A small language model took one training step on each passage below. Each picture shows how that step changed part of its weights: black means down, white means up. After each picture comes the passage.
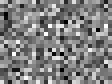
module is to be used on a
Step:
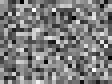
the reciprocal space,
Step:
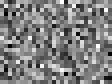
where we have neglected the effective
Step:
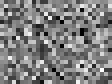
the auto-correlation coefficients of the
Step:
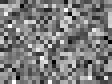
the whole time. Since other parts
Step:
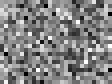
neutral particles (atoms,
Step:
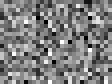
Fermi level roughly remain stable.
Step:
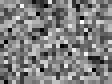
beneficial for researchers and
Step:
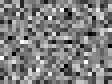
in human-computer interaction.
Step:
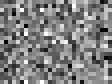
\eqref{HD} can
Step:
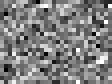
established by another approach. With general
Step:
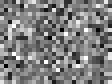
important elements towards the understanding on the
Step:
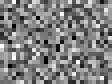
few-layer arsenene
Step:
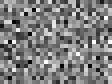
in price forecast topic
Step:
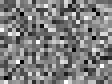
(b) the same but as
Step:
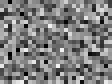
$G'$ increases again, despite
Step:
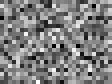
predictions for experiments. From numerical and
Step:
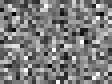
Using the same ordering of fundamental
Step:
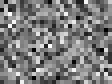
P. Kumar, and
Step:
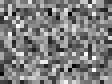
to a common flux level before
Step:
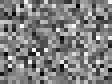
with two parameters: slot curvature
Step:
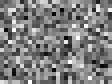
with a generating vector field only,
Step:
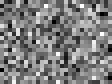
\% in the modelling of that
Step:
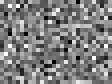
in some data but not in other
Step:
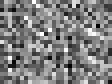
parabolas (see
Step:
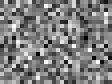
state in the nontrivial lattice.
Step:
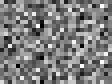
corresponding diagram is recalled below:
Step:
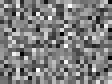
in modern programming languages
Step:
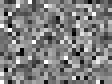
level into the fermionic rigid
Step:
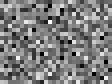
is the vertical direction. The origin
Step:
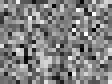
representative cases of normal and superfluid
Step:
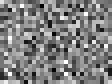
in agreement with a cored DM
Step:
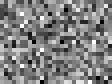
for $i-z$ and
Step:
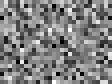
reason it is not possible to embed
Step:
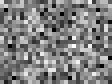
often used to infer the quantum state
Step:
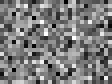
horizon scale for an adiabatic perturbation.
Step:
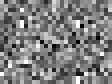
that the winter and spring
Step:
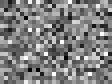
wave function is mainly the product
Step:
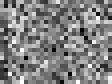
consistent with that of normal radio galaxies
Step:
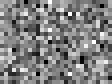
observed UV-LFs of
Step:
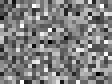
polar spot that is typically found
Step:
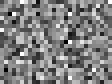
chiral multiplets from 2-2
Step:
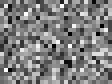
that exfiltrated private
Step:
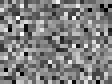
proven numerically to be very efficient
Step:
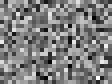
invariants. The stationary
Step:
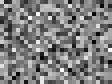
of the OPERA
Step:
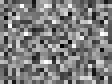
projective Dirac operator. The
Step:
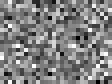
the generation stops) and was
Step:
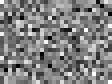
and minimum demands across the various
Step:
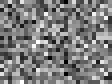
of the art in the combination
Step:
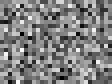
as well as due to the
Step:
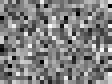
data bits are stored
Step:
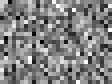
macroscopic states are not observed.
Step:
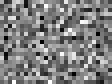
practices during the first session of
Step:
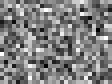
be automatically SC$_{\infty}$
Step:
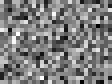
lower, we are more willing
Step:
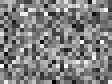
softmax-VQC on the
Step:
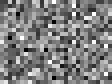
in the $D$-terms
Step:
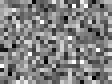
a model including both axions and
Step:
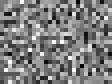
in supplementary section S3.
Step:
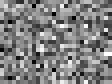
nuclear astrophysics accelerator
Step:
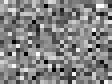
This approach aims to produce
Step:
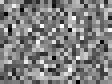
old arguments for why there
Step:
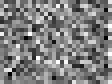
the electric field intensity distributions at the
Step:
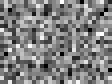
elasticity of uncoordinated
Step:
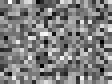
We investigate the initializations' impact
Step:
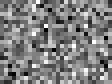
a function of grain size for
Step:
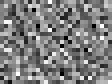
present approximate texture zeros
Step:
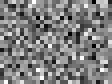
in larger normalized accretion stresses,
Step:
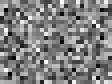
is also necessary to retain the
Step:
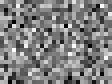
$\{ \textrm{diag}
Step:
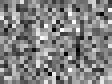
Workshop on Deep
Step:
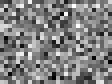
with the Z boson this is no
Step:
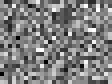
coupling is more subtle: the
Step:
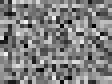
plane can be parametrized as follows
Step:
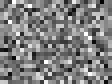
as the underestimation of
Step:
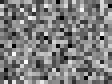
\end{equation} \noindent
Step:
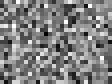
process by developing a set of
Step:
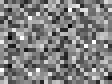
of the $l$-th element
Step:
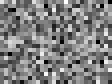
multi-user uplink
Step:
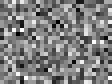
International Conference on Management
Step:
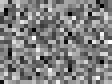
can be found in appendix
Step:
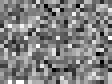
on data samples with different user
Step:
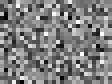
, \end{equation} where
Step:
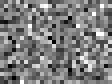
The coefficient $\frac{2 a
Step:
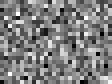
is quite different in spirit
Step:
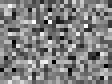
a cosmological constant. This provides an
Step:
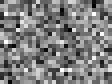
extend the number of simulation cases.
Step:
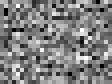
since any such modification leads to
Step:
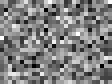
report our experimental findings associated with
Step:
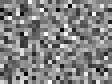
open-circuit conditions is
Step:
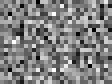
example, Hayashigaki
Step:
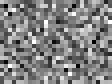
Prompt Emission}
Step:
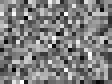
for nonlinear MASs, which
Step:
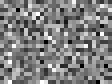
by the initial Al droplet etched
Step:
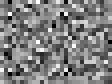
difference between the particle's and the
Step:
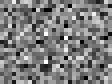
reaching full convexity at
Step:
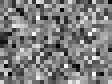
representation of the pixel features that can
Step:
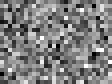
feature of pairwise maximal mixing
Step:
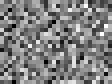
of the like-sign leptons
